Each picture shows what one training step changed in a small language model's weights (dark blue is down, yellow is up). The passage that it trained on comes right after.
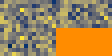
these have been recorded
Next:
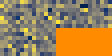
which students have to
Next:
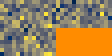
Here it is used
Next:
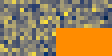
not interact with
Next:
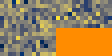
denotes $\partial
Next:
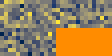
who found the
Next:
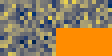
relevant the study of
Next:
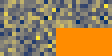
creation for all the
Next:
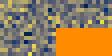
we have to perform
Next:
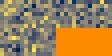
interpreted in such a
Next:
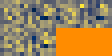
Compton inverse radiation
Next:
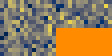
then the corresponding entanglement
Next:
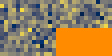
$m$ can
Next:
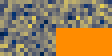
now to a
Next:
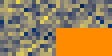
disruption to
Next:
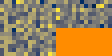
distributions. Moreover,
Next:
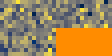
their tendency to
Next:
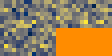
partially degraded
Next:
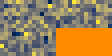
sufficient for resolving
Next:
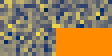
of instructor
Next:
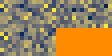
fact that my life
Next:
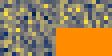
be possible for this
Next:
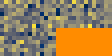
$H$ and
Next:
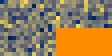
in 1 year}
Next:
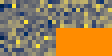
stop the
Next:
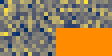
on the system as
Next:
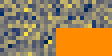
and obtained an overall
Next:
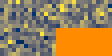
previous part of the
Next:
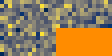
of nerve
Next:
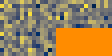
area should include
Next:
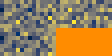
data estimation and the
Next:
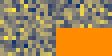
using our approach compared
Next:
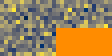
by fine-tuning
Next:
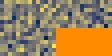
quality of life.
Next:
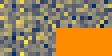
cells are occupied
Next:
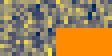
events also emphasises
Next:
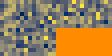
the simulations,
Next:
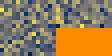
- Yes
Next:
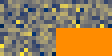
\tan a
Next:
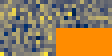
finds the color
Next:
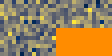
bonds. The
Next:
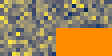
which appeared
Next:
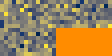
arise due to saturation
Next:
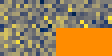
panel). Or,
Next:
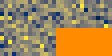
Magnetic Field
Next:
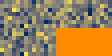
this work, we
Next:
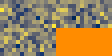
its Validation
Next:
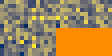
make explicit.
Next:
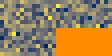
they all are zero
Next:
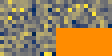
we provide a
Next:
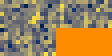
image schemata
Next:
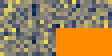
a distinction this
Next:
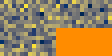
associated with DM,
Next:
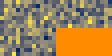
significant lesion
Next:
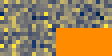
$$ The
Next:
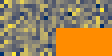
of importance when
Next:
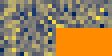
the initial data
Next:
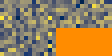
have inspected the
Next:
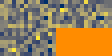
reaction rate for the
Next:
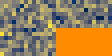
infrared limit
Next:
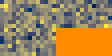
controllers and
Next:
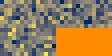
with the 3D
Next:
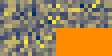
the defining
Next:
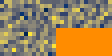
of the question;
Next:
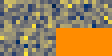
and SI conducted the
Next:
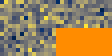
often remained against
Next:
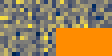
short range interaction can
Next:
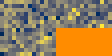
at $T
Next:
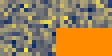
note 25 years
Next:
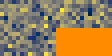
this cascading
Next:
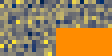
value. This is
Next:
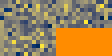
spin governed by
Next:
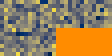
success rate of at
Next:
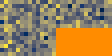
governance structure of
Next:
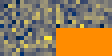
- TR
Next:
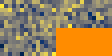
around $\vec
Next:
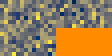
in HCI
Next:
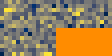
an indication is
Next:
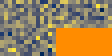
length of the
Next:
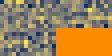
similar. However,
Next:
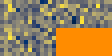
gravitational form factor of
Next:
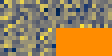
of protection and enhancement
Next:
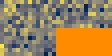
information through network and
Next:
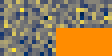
parameter is the ground
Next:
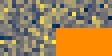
representing a scalable
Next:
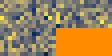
which have an
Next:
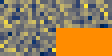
over the past three
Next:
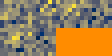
presence of large coherent
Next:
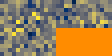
and SFB
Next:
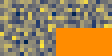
study bias,
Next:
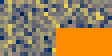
Setup of the
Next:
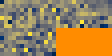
chili plant,
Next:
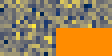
and one final
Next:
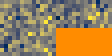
have enabled
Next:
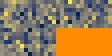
the Sri
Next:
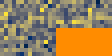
effect. In this
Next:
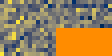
method was based on
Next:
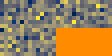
lot of
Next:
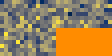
music tend to
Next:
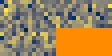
on the relation with
